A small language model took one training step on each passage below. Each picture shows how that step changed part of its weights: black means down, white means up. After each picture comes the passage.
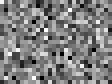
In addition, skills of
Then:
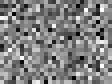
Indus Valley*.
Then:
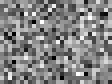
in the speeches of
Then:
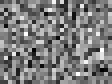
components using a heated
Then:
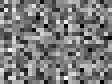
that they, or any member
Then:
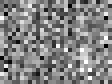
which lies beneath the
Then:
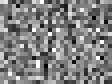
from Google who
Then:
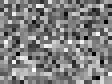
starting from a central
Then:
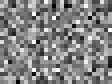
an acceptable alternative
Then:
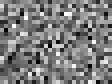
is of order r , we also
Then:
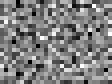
is invariant with respect
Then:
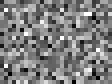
similar to the one used by many
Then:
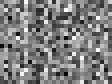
accompanied by an
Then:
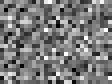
He identifies security issues
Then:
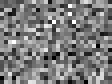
is to **foster
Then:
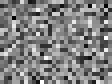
the World Justice
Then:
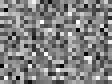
independent determinations
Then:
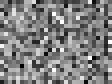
students in each school was selected
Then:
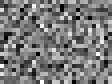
Health. According to
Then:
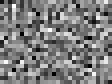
responsibility because of climatic
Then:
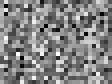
[3]. Floods
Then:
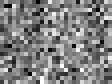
gradually substituted
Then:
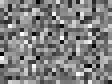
similar experiment the amounts of
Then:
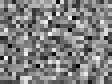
on either side of
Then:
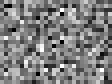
as follows: Table 1
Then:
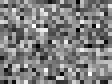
III. In particular, by
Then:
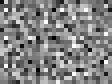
to be one of the most common
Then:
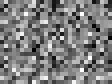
that uses the design matrix
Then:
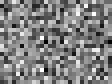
PWE, FOP
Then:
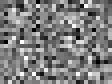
Bayes and 62
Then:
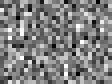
mechanisms have been identified
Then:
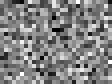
wallets are trust
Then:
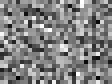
aromaticity also increases
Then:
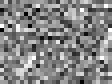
of the urinary
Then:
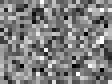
of whiteness which positions
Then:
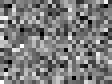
2050 (World Energy
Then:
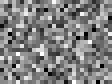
shifted peaks are
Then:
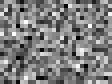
those affected by physical
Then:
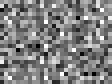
Naema says that
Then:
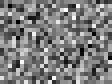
an enterprise. These
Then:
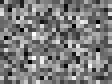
economical and political
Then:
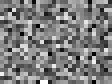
*Int J Environ Res
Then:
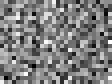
without previous history of
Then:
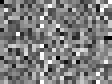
be. Islamic
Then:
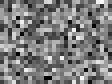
energy sector from demonstration to
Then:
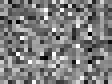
minimise this waste, and
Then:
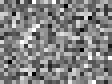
realize the importance of
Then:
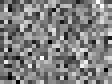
communicate in foreign
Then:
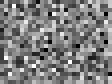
letters indicate differences
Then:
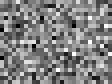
shelf, integrated
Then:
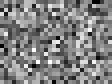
in the particle size of
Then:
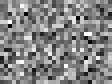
Sultan, Ahmed
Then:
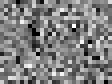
associated with ash handling is
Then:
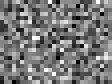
collect availability data for
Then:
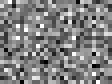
of Crops 07 -
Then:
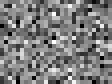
defined as $$M =
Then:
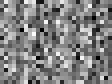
was also observed that only a
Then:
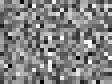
in pediatric
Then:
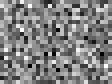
post-natal care in
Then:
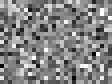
on the backdrop of the
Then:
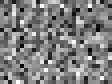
influences the job.
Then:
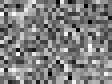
and the broader challenges
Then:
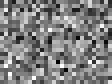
domestic purposes.
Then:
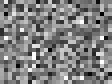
reaction has become increasingly
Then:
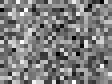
the research data, analysis of
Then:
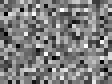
name density orbit
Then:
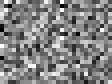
sets which will be needed
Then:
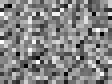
find it difficult to find
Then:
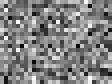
the Jaccard, the
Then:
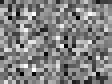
network, comprising a
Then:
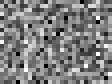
broadening of
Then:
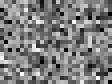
24: Summary of
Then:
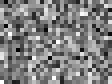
perturbations for those who
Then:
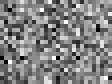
a free flame.
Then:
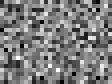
solar collectors through
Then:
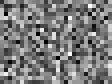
Liver and adipose
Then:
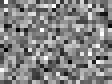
reached its limits.
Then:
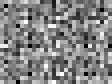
Ultimate Design
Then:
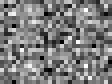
BPHTB and
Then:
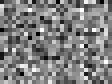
of action comprising
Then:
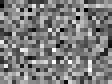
EU15. Source:
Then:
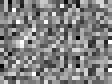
leaching to the ground
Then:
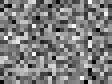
this simulation should fall between
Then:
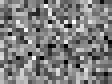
they had escaped the
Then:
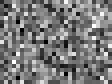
+ \gamma_t
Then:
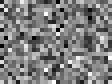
a) Obliteration
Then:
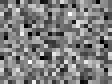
are used, and if the
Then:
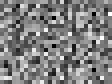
task planner, where
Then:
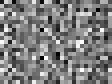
goods and services remains the
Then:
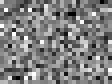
case of frothy
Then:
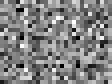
formation of thionates is
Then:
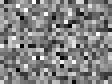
S.; Bando,
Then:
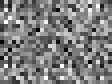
to a random sample of
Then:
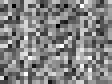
Notification of
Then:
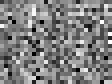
hypothetical target
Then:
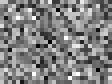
a total of 193 participants,
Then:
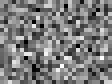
any assessment on its part of
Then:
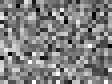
three times, and
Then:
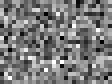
University, Uganda
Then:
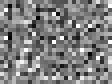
well as formulated drug
